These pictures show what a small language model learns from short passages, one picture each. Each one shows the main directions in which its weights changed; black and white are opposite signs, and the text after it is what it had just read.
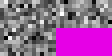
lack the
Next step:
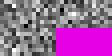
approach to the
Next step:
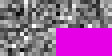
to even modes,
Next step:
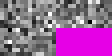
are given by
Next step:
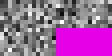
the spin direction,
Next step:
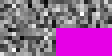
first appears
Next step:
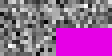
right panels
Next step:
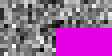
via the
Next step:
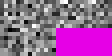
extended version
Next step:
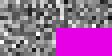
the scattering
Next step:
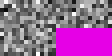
discussed above).
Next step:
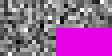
all too
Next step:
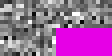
found to be more
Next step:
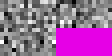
degree of
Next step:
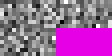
no algorithm is
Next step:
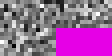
or the shower
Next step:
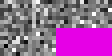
analysis assuming a
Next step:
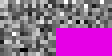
the part of the
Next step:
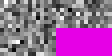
$H$ on
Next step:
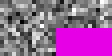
arrangement of
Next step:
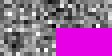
observed few
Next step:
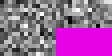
and that the
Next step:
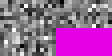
their standard
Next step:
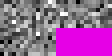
calculated using the
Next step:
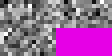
in the process of
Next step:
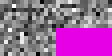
system becomes
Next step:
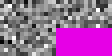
between the thermal
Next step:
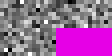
given model. The
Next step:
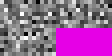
an effective trap
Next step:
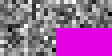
values of the effective
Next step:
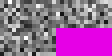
conversion of
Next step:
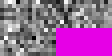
we adopt
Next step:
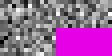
by processing the
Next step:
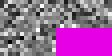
The higher energy
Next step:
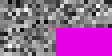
The dipole
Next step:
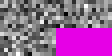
collisions we
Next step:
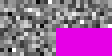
CP, but
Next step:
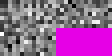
the transformation of
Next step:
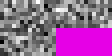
allows for the
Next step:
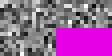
used in this analysis
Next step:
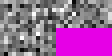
value mapped
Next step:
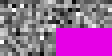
loop quantum
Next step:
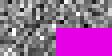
4. The
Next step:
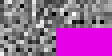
average data set.
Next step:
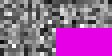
most of the
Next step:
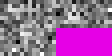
for blue
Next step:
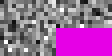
made of
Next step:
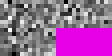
anyway be
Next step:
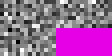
extended approximation
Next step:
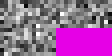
very similar energy spectra
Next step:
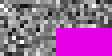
kpc in
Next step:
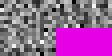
not the most general
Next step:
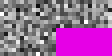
matching condition
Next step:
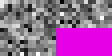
of TGA
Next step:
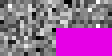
is highly
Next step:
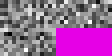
the NN.
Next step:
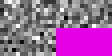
propensity score
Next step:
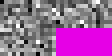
SNe can
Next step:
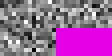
which are used in
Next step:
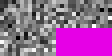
$\langle l
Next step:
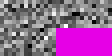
from the system to
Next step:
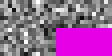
show contains
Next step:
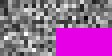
the search space
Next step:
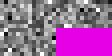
structure, charge
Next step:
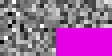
interacted with
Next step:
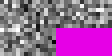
details of
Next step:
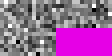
$ as it
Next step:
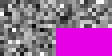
interest in such
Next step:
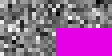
is the sum of
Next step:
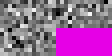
with the usual
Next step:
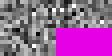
was chosen
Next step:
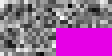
of the velocity
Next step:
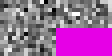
Type &
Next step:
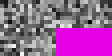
side we
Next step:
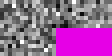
study involves
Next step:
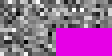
This means that
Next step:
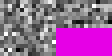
spectral class.
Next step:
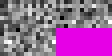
the value of
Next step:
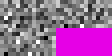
parameters ${\bf
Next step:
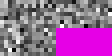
them. The
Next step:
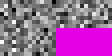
being within
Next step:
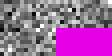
density of being
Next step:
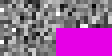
explored in
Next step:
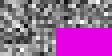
equations given by
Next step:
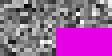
Raman spectrum
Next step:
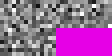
form as our
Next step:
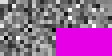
string state can
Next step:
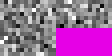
bound applies
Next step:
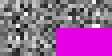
that the mean
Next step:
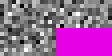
strong interference
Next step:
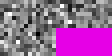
current context length
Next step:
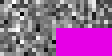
assumptions of
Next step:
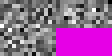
mass distributions may
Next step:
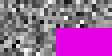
representations into
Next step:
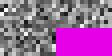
crossing points from
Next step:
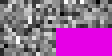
state all initial
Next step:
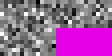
We have performed
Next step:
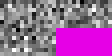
is optimally
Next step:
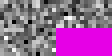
point that can
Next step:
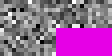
Interaction method
